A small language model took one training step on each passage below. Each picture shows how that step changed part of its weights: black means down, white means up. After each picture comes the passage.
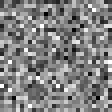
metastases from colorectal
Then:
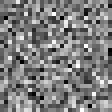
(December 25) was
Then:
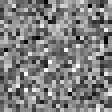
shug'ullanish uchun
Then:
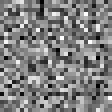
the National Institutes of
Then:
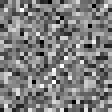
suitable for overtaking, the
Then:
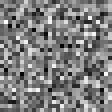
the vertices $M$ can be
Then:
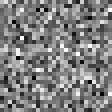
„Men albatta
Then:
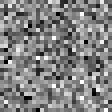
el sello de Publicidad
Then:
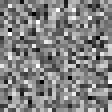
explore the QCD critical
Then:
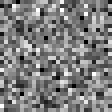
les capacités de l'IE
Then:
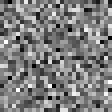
to mitigate any unexpected
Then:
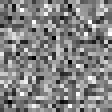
caso do Diagrama
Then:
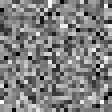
of hypothesis testing.
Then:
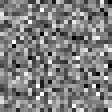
abordó la unidad cinco
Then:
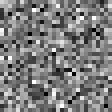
yili 8-dekabr bu
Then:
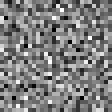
disks - black hole physics -
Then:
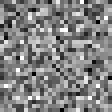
${\hat a}_{mj}$ under model
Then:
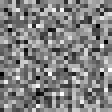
grounds. Now since the
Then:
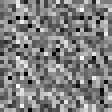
the steady state solutions
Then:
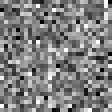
$\Gamma_a$ are the
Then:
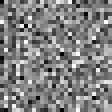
no particles were injected at the
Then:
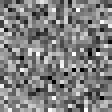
on the game action, and
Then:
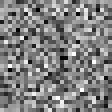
в художественных
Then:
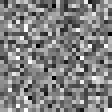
verificar que as diversas
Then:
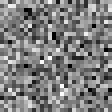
development of students'
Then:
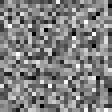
correlation function between $0.2$
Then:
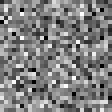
can be reduced without altering
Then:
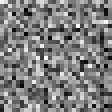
the word in the uzbek
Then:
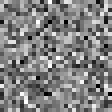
va inson salohiyatini
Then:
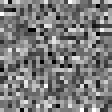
la sensazione di essere
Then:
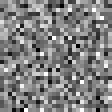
incompatibles. No
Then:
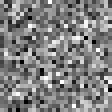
finite limit for every $x
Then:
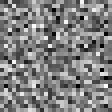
\leq \tau _0
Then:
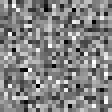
candidate cluster.
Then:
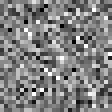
TD error to adjust the
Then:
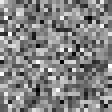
{\sl et~al.} had a
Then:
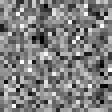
hij zich dan niet op
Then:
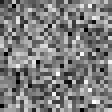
por ejemplo, será
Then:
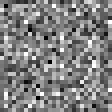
impacto significativo na
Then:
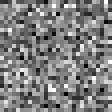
general form of the annealing
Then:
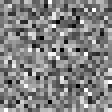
observed for grain boundaries in
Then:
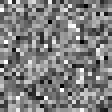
(Beshariq t.),
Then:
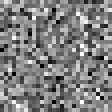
presentadas por fragmentos en
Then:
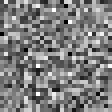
sea surface. Since the
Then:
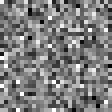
$T$. In fact, in $A =
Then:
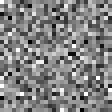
use of synchronic and
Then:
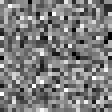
relevant tweets from this
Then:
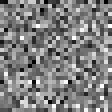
of Equations 6 together with
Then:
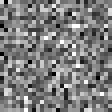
travmatik hodisalar
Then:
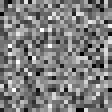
to systematically observe
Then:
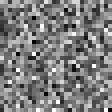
with edges equal to 3, 5
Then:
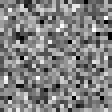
light and the embodiment of the
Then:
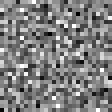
Опыт разведения
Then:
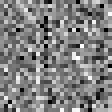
consider the possibility of atomic
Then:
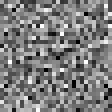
of blind people, including
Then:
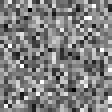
the topological excitations for an
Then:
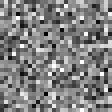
parent galaxies. Such
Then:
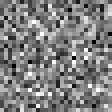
the process is reflected only in the
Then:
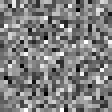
bentuk barang maupun
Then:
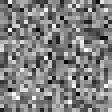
vazifalaridan biri
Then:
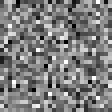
forming employee motivation
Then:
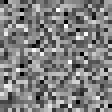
SDVDiag supports to
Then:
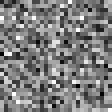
in the top-10 ranked
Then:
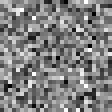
композиций в
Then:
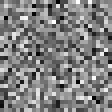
recursos para otros docentes
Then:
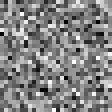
by the bursty input.
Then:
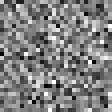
by the dynamic range of the
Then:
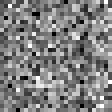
orange line represent the evolution simulated by
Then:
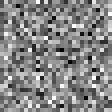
Plenul Curții
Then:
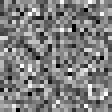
етарлича ахборот
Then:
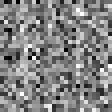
siyosiy partiyaning
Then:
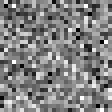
vdW materials have an
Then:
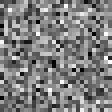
speaker tracking, and
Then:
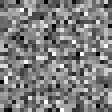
\end{equation} Also in this
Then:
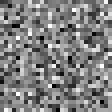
topic and setting the basis for
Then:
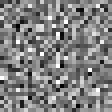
a sign so that \nh{the
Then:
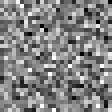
$m_q$, by using the
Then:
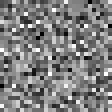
ellipticity $\epsilon$ and a
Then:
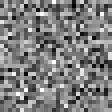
маршрутлар //
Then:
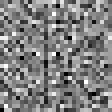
more accurate they are, the more
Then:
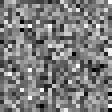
excitation ($r_x =
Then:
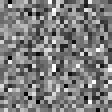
e com o tempo houve
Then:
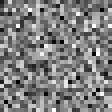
when the intrinsic spectrum of the
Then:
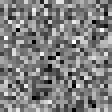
etdi. Ushbu natija
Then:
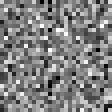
anlar. Mahkûmun
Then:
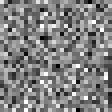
smallest magnetic fields probed in
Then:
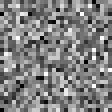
a source of risk.
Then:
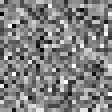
of the X-ray observations.
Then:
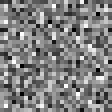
finite-size effect and
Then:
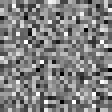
systematic errors.
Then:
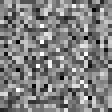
°C. Yeasts were
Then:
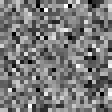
yozingiz, ya’ni
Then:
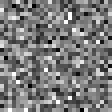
fuera inviable,
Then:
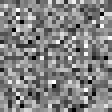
invariants would therefore be
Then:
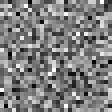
)$ and one easily finds
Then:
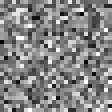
{\it vs.} $\lambda$ for the
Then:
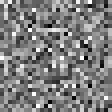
maktab va tengdoshlar
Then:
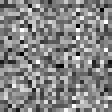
transportadora um dos
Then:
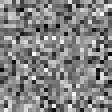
himoya qiladi.
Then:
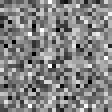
given sensory input activates not
